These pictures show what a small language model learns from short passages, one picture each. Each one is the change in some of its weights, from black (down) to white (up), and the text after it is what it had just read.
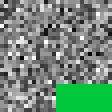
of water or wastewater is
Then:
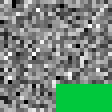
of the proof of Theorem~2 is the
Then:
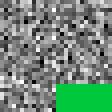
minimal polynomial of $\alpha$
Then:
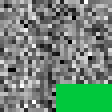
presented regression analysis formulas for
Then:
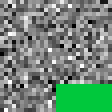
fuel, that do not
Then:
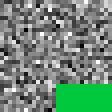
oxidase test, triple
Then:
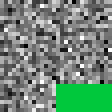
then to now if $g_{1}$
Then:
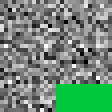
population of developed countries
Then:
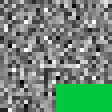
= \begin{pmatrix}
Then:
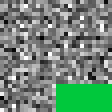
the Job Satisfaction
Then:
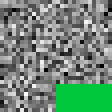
average is p at each x and
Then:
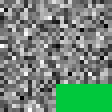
expected. In learning a
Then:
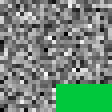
in the left lower quadrant
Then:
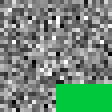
black, thin,
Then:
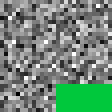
this type have been established under
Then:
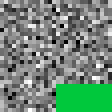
that the condition (i) is
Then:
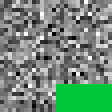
goal of the research were defined in
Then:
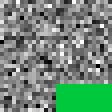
be the (fiberwise)
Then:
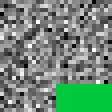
we design a set of local basis functions
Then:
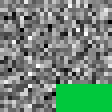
manufacturing network is shown in
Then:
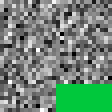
concatenation of words that
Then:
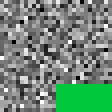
discourage early
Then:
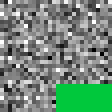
$f(x)=x$ for each
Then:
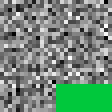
\mid u \sim a, u
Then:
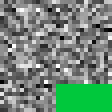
began to go beyond the
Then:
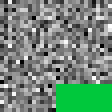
were investigated using
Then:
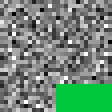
Also PSO-ACO
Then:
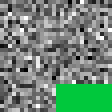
commands Speak only
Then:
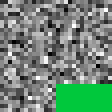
Group Theory.\/} 2nd
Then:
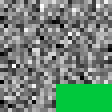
incidence since they do not
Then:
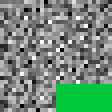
kind of emotional,
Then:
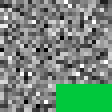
than 2 mm) fraction does not
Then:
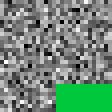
boundaries between home and work?
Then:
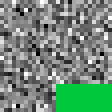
while normal meat samples are
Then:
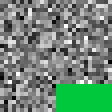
activity, predictors.
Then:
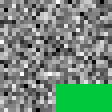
year later (see figure). The
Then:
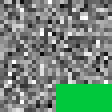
of the most disappointing
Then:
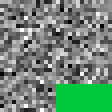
of observed variables relating to
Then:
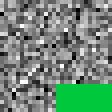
$T$ be the Cayley
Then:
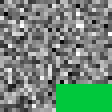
that the Liouville
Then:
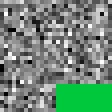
(2022). Additionally,
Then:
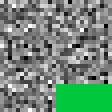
for the distribution of the maximum of
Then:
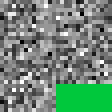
the best of our knowledge,
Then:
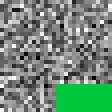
dimensions of the professional
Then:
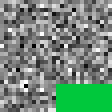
to a node $v$ with
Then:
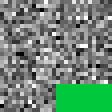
a self-cleaning
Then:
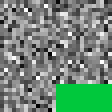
and SDF-1.
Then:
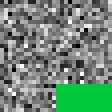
Bailey generalized the
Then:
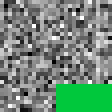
of normal students' mothers and
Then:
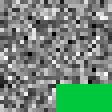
study revealed amongst
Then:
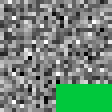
this) we assume that this is the
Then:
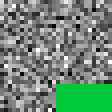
by Henry Muncaster
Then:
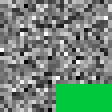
directly discharge into the
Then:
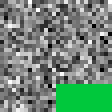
generated geometric model is then used
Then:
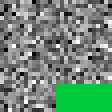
Our main result is the following.
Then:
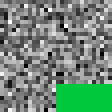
any case, the input of
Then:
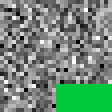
divine intervention, social
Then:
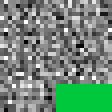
| \leq c \right) =
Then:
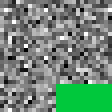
of *Neisseria
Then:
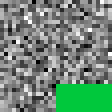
attachments' transferring
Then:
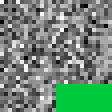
of five. 40 students in
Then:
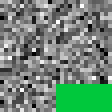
the slivers were passed to
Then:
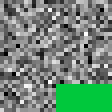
deterioration determination in various
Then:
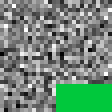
scene in 3D using an
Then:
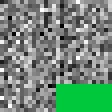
matrix-matrix multiplications and the
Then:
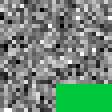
tumors. Over the past
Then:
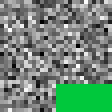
immediately get the next
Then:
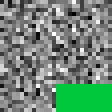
like Sindhi. The Sindhi
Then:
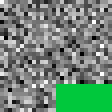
3$, and for some specific
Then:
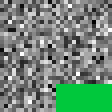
$ \begin{eqnarray*} \lambda
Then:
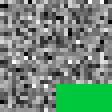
the Erasmus+
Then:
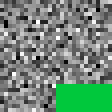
cosets.} Denote by
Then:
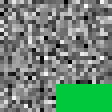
model for Service Component
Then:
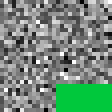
an ethical perspective.
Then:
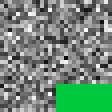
exists $\langle \xi, \rho,
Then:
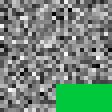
company to attract
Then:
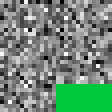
research designs such as total
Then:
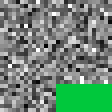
scenes of shadow play
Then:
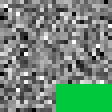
Among Dental Patients
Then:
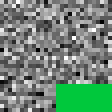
partially based on. Full
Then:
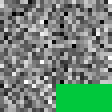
where: $X_j -
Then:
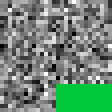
Prabir Kumar
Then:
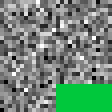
(up to analytic equivalence). Thus
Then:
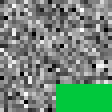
blood group 0 (I) of
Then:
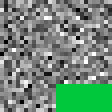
described by $H$, so the
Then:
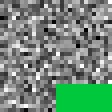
observations). For these observations, the
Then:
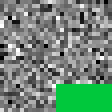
Contamination Diffuse
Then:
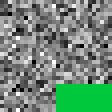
maximum degree of $T$ is
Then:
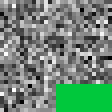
the \voa associated to the
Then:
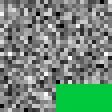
qualifies this as applying only
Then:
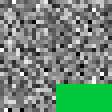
ERL distribution is obtained from equation
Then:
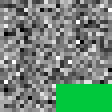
as capsule j , to
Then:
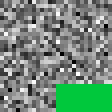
in the aphid population in
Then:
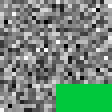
edges $e_1; \cdots
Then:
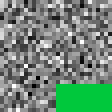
great importance¹.
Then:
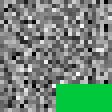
amount of computation is
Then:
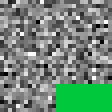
on the latest “User
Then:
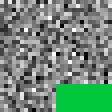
have an important effect on the
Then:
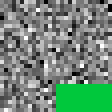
interviews that are completed in
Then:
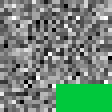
knowledge, this result is the first
